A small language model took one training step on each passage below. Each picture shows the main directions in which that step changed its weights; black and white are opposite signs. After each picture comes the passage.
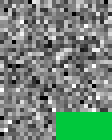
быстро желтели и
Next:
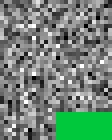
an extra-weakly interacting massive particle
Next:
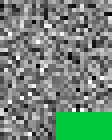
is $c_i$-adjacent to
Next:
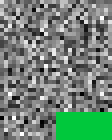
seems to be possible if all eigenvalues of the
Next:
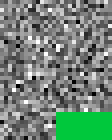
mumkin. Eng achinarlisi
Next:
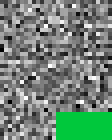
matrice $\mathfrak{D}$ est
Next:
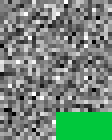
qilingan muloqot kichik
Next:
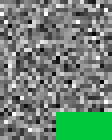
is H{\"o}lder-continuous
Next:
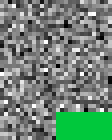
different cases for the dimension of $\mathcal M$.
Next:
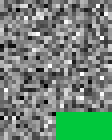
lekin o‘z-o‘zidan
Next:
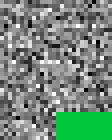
k}(\xi_s)$ stays at least
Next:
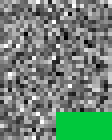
an observation of hydrogen's spectral lines
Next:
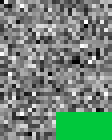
і суверенітет України,
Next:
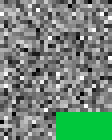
isto nem sempre sucede quando
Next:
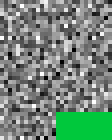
of the exceptional divisor coming
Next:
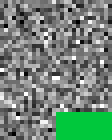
cantilever motion and in fact,
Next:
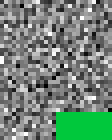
renormalization is supplemented also with the
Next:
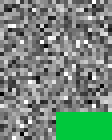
MUAMMOLARI ISSN:
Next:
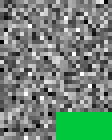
Г.С. Сковороди,
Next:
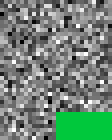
of the on-peak and off-peak
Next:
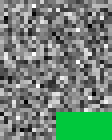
ayudará a la generación de
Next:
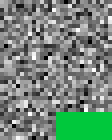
o Poder Judiciário se manifesta
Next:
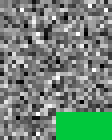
voire d'interdépendances.
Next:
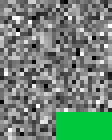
The output of the noise generator plays a role
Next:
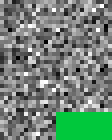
monotonically with the threshold
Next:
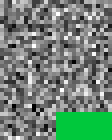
Das Dusty-Gas-Modell
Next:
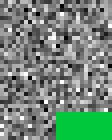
розвитку методології
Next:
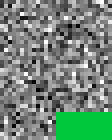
ours. However, we have put some
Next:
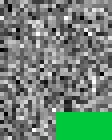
an equivalence relation on the set of all
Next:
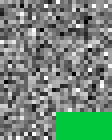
heavy meson masses for different volumes
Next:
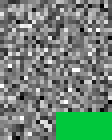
for Newton-MS compared to
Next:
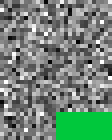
bet. olgan. Qo'qon
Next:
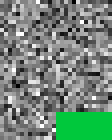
superposition method is employed to model the
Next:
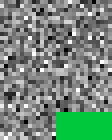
se encontró un incremento
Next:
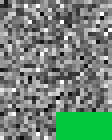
key point is that in equidimensional rings,
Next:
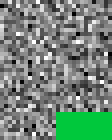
\label{TS} \end{figure} It
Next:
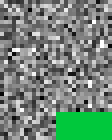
+ U\,\tilde y_1\right)
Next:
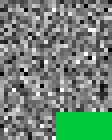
nodal structure of $\bar Q Q$ quark
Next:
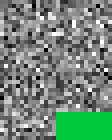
$4^2 = 16$ positive roots with
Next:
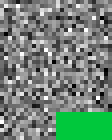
proveedores de telefonía, así
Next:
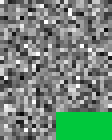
beradi. Zamonaviy
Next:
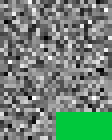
of Majorana masses of the fourth generation
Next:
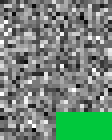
$B(t)$ has zero mean value, but has
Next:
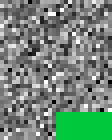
functions with the real-Clifford algebra
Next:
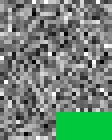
regarding decision consistency in a
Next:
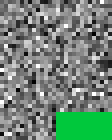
Civil español, común y
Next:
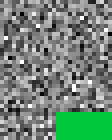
turbulence in the volume of B.
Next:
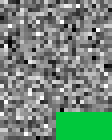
One thing these two notions have in common
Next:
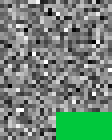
El Amrani El Hassani
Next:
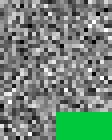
direction for a given illumination angle to change
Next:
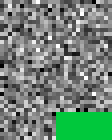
a GW detector based on laser
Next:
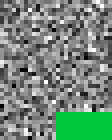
and \eqref{nozeroinD} is
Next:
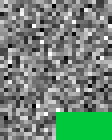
Iskandarning yurishi»,
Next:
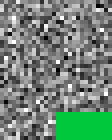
have summed up to second order and have omitted
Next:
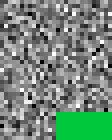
method called Lax-Wendroff method
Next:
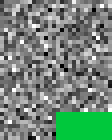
concave function $g$ on $M$ such that
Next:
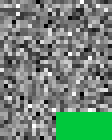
$\tilde{G}$, the number of clusters considered under
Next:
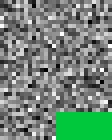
\end{equation} with $\mathcal{I}_d
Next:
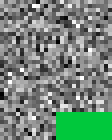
innovasion faollikni
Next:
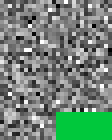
are rare in the target process will also be
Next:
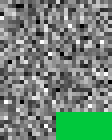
we expect that smaller values of the $\beta$
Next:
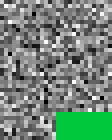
|B|\le r\}.$$ By Proposition
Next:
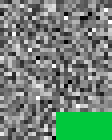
different slow fast structures of the weak advection
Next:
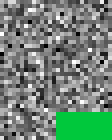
The Monte Carlo results, obtained by integration
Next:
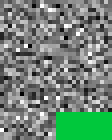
the left and right tangential direction vectors. For
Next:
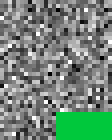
dinyatakan memiliki validitas
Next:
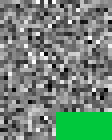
mrad was chosen because cosmic ray
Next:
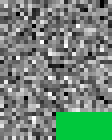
learning rate is reduced stepwise according to
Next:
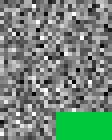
exists a finite partition $\{O_i\}$ of
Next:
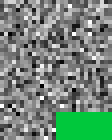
G_n\right)\rightarrow h(\Theta)$, as
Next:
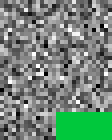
la utilización de correspondencia privada).
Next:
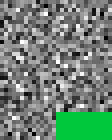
horizontal bar). Finally, we
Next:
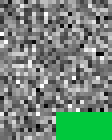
with $s\leq t$ we have
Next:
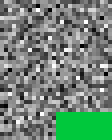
por idosos de ambos os
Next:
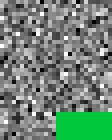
SWE with a unique solution, a proper combination
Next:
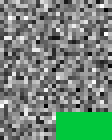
scenario of FDIA. The expert
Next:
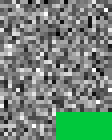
multi-wavelength data available within this field,
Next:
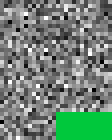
to fit the visibilities measured by
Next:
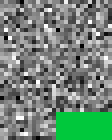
localized wave function is shown in Fig.
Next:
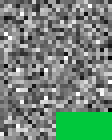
shown at this figure. ## III.
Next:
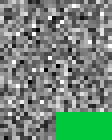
energies, we express these energies,
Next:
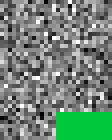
that there is an analytic subvariety of
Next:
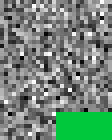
to consider $p_0$ as a function of
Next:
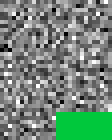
both states are not observed numerically. One possible
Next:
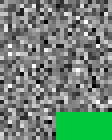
that a flat manifold $M^n$
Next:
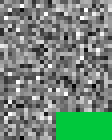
the simplest inflationary models, they will not
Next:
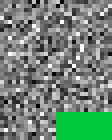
biridir. Tarbiyachilar
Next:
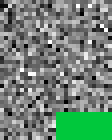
\usepackage{multirow} \usepackage{url}
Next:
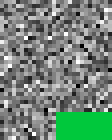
om het maken van duidelijke
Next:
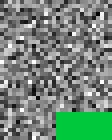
GJ, Brodtmann A, Chen
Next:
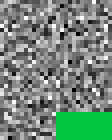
total $\chi^2$ corresponding to the value of
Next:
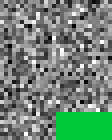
(AA) as an efficient technique for
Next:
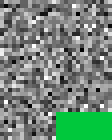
energy $\hat{E}$ and true energy
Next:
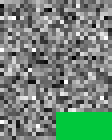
{\bf {Remark.}} If
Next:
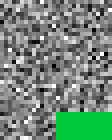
Arapça eserlerde geniş bir
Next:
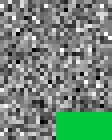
for the destruction of the superconducting
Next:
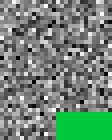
monotonically decreasing function of $\beta$. This
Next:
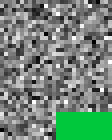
also thank Radhika Vinze and
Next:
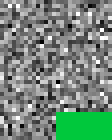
spectroscopic redshifts considered in
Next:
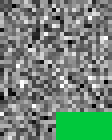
aniqlashda katta ahamiyat
